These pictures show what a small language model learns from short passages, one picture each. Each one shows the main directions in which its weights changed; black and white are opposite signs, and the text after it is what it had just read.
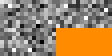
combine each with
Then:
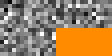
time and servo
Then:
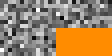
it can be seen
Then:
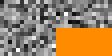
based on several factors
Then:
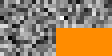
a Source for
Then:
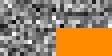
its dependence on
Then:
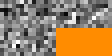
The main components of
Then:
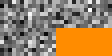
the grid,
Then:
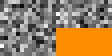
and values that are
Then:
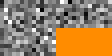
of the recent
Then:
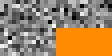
environmental changes. The
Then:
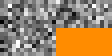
with periodic
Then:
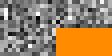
net foreign
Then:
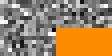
map on the left
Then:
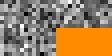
CT with
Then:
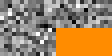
representation and to
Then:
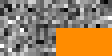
But globalization
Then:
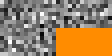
5 years ($M
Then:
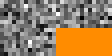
evaluation showed the
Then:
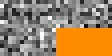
head of government,
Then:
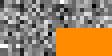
is roughly
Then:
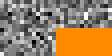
time, we
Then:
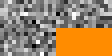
This can be used
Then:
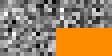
of them were found
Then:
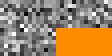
15: end if
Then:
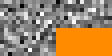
independent education is
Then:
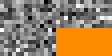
line plots of
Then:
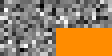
of this work are
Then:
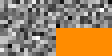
the breast
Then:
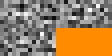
proposed design is
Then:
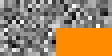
to educate the
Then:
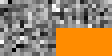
significantly and increased from
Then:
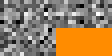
direction similar to that
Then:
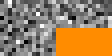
Forgery and
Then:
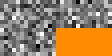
or practice feedback
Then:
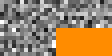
industry j in region
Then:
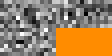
earlier designs
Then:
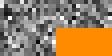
images of the
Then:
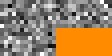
cold chain
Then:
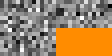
the study is the
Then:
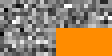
hybrid systems
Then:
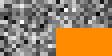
be divided
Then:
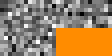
For instance, the
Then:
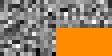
the produced extract
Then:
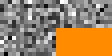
significant problems as
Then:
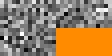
the stage of
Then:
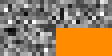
dips in
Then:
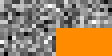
process as mentioned
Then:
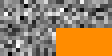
added in. One
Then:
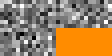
be in place.
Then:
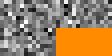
exponential distribution
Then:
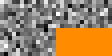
expression levels as a
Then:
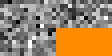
suitable decision and
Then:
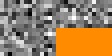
practical application.
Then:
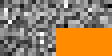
which outlines
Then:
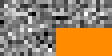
ground state.)
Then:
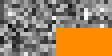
subadult of
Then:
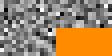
of stress and
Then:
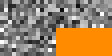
the mechanisms of development
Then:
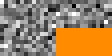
a normal distribution.
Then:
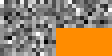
to water is higher
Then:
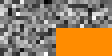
well as stride
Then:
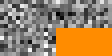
competencies had a
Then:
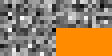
supported films
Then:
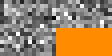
LSTM cell
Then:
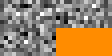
work by sending
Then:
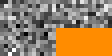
young people with
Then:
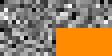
and levels of development
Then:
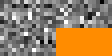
strategic work in
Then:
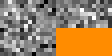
drivers were
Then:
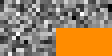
is provided. This
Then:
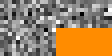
that teachers need to
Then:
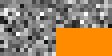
outcome that all
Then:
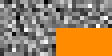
constant wear of
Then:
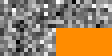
under member group
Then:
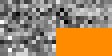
written in
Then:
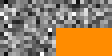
motion and the
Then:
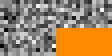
but she made significant
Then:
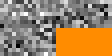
However, this would
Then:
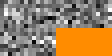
samples of international
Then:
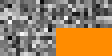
research it was significantly
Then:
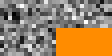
engagement was identified by
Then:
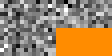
freedom of
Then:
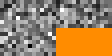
in night
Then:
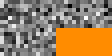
attack four
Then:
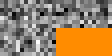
Participation in
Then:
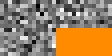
those factors is critical
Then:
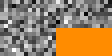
the probability
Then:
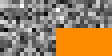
cooperatively with
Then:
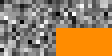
be used to support
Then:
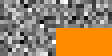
Duration of
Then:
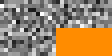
transgender individuals
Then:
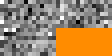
after mixing
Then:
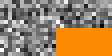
groups that undergo
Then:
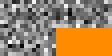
some space for
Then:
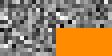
the level of development
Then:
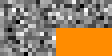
traits are
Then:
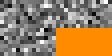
par convection
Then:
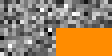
of great potential:
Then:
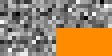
written as in
